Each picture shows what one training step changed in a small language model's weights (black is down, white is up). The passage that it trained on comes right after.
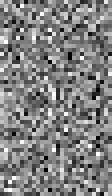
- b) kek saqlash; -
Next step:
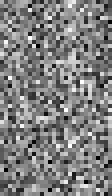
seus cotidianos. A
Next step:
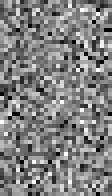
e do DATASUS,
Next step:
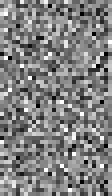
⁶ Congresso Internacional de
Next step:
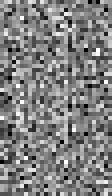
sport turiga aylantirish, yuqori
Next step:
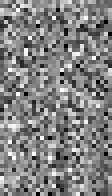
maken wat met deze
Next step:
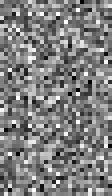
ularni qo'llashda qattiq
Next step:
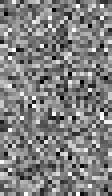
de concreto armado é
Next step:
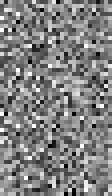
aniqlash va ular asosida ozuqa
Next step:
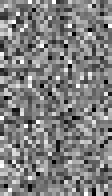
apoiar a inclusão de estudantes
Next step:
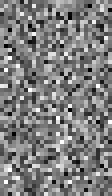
los artículos y ensayos
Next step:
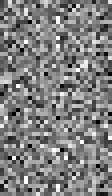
L.; MARANHÃO,
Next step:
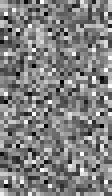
tots els processos necessaris
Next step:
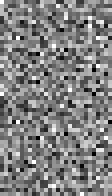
ravishda o'zgarib borishini
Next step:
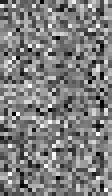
du taux actuel, représente
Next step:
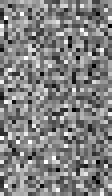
عالی تهران
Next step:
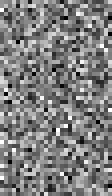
analisadas em laboratórios
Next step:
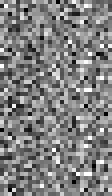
выше вышли из широкого
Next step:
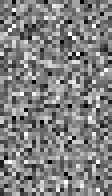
hatalmi érdekek
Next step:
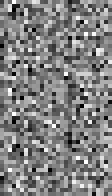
الخير وأن
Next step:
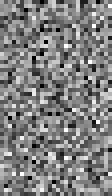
infrastukturda neft
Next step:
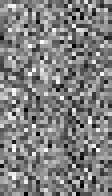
sintattica della frase: i
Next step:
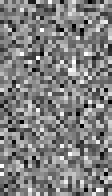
mahorat bilan singdirilishidan,
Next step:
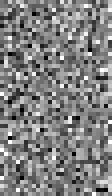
ширины семян. У
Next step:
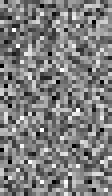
diagnóstico pode ser confirmado por
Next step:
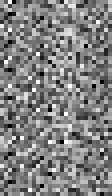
ishlagan paytida) maktabimizga
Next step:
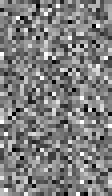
do transporte coletivo urbano foi desenvolvido
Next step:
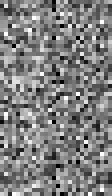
8. Yunusov R.
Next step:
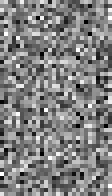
dalam Al-qur'an memang
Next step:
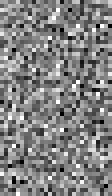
2014). Bien qu'elles soient
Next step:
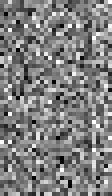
ve uluslararası literatür
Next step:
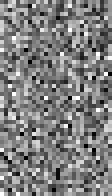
profunda o con tendencia a
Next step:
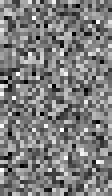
головний біль), повторний
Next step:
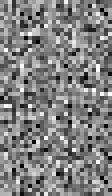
teaching and learning*) merupakan pendekatan
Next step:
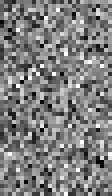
darajadagi iste'dod,
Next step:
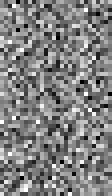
te blijven zitten',
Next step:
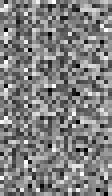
narrativa produzia uma
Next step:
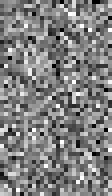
persona del singular (sin
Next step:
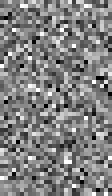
дисс. канд. с/х
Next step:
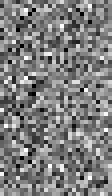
erzielt: Note 1 2
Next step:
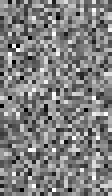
*Fogny Djiragone*.
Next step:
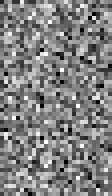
celle d'un groupe
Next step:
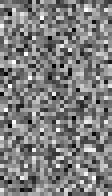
formais e em espaços não
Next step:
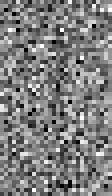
a 25 indivíduos,
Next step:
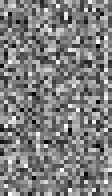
varlığı ve yaşamı için
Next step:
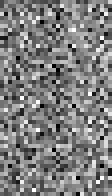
Xorazm viloyati va
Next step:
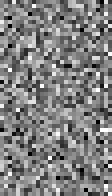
Dichos proyectos se han
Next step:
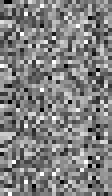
Современные протоколы
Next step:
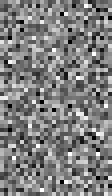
аменореєю – 16% основної
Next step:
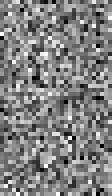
activités économiques et du mode
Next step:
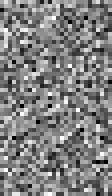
Marques, J. Valandro;
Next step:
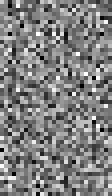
nisbatan o'zaro
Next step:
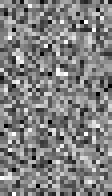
bo'lishi kerak. Madaniy
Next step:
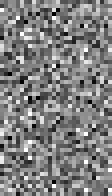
отсутствия визовых
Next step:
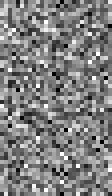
Malthus). En cuanto a
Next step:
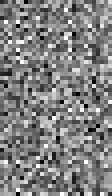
сотрудников и инвестиционной
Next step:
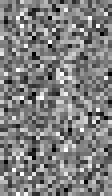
evolução acompanha a tendência
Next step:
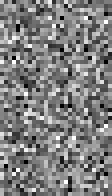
che meglio descrive la
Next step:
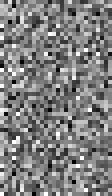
el avance de la competitividad
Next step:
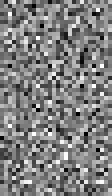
Kufic script,
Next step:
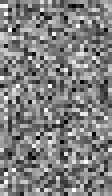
de risco, como restrições
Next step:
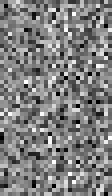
दीर्घ रूप
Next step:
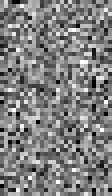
тааллуқлилик институти,
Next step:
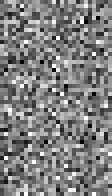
экономические, социальные, теории
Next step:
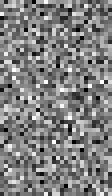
o parte componentă a educației
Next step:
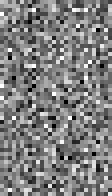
Para que los ciudadanos
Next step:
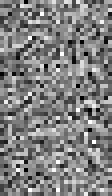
ресурсов; - увеличение
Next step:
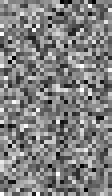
do conjunto modernista, de grande significância
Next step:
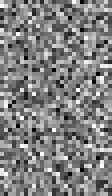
ўртасидаги кескин
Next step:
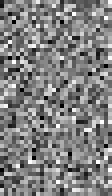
ekstraksi fitur dengan
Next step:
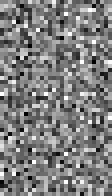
bem-estar e da saúde das
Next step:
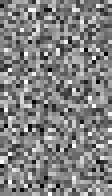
perkembangan penyakit dan
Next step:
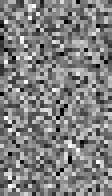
davom etmoqda. Moliya
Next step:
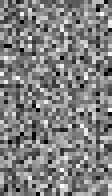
Qian Zhou, Jun
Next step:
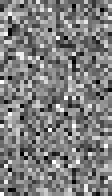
intensidad de los diferentes paquetes
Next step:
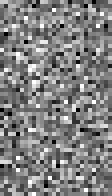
⁴ Крачковский
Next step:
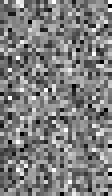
Н.Е., Кондратенко
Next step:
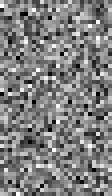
Yer aholining 63,9
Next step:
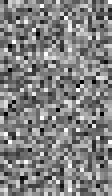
здесь имеется ряд составных
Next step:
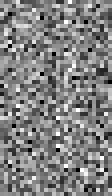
yaratadi, yechimlarning aniqligini
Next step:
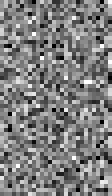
buyumlarga xosdir.
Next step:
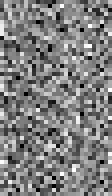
Nazorat va foyda
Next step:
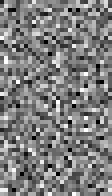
ayol- oilaning fayzi
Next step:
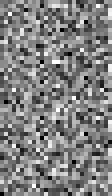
2018). Untuk memperoleh dan
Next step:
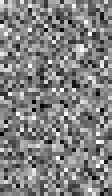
kuchli motivatsiya bo'lib xizmat
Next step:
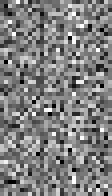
ini, peraturan tersebut membahas
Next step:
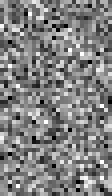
a'nanaviy me'yorlarning
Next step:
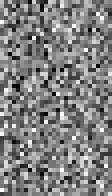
Jati (nota 0) foi
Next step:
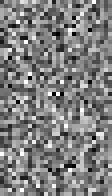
интересуется новостями,
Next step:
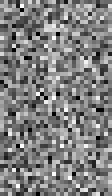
день; 3-5 разів на
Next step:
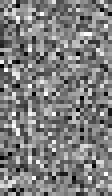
мкл стандартов: А -
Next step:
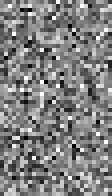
ions in wastewater was
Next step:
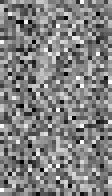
de esta investigación es alertar a la
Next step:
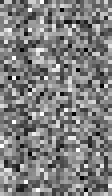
en adolescentes, se asume que
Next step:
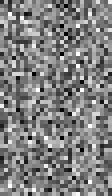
temel özelliği kuşkusuz
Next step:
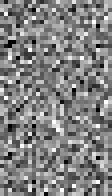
нормального и касательного
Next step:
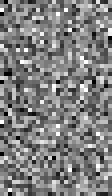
к одному из известных
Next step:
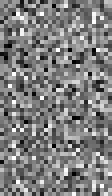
віддаленими ознаками
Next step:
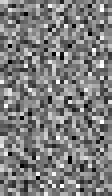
ro'yhaga olingan
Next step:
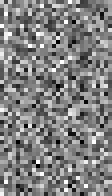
Xudo qo'l ostidagi
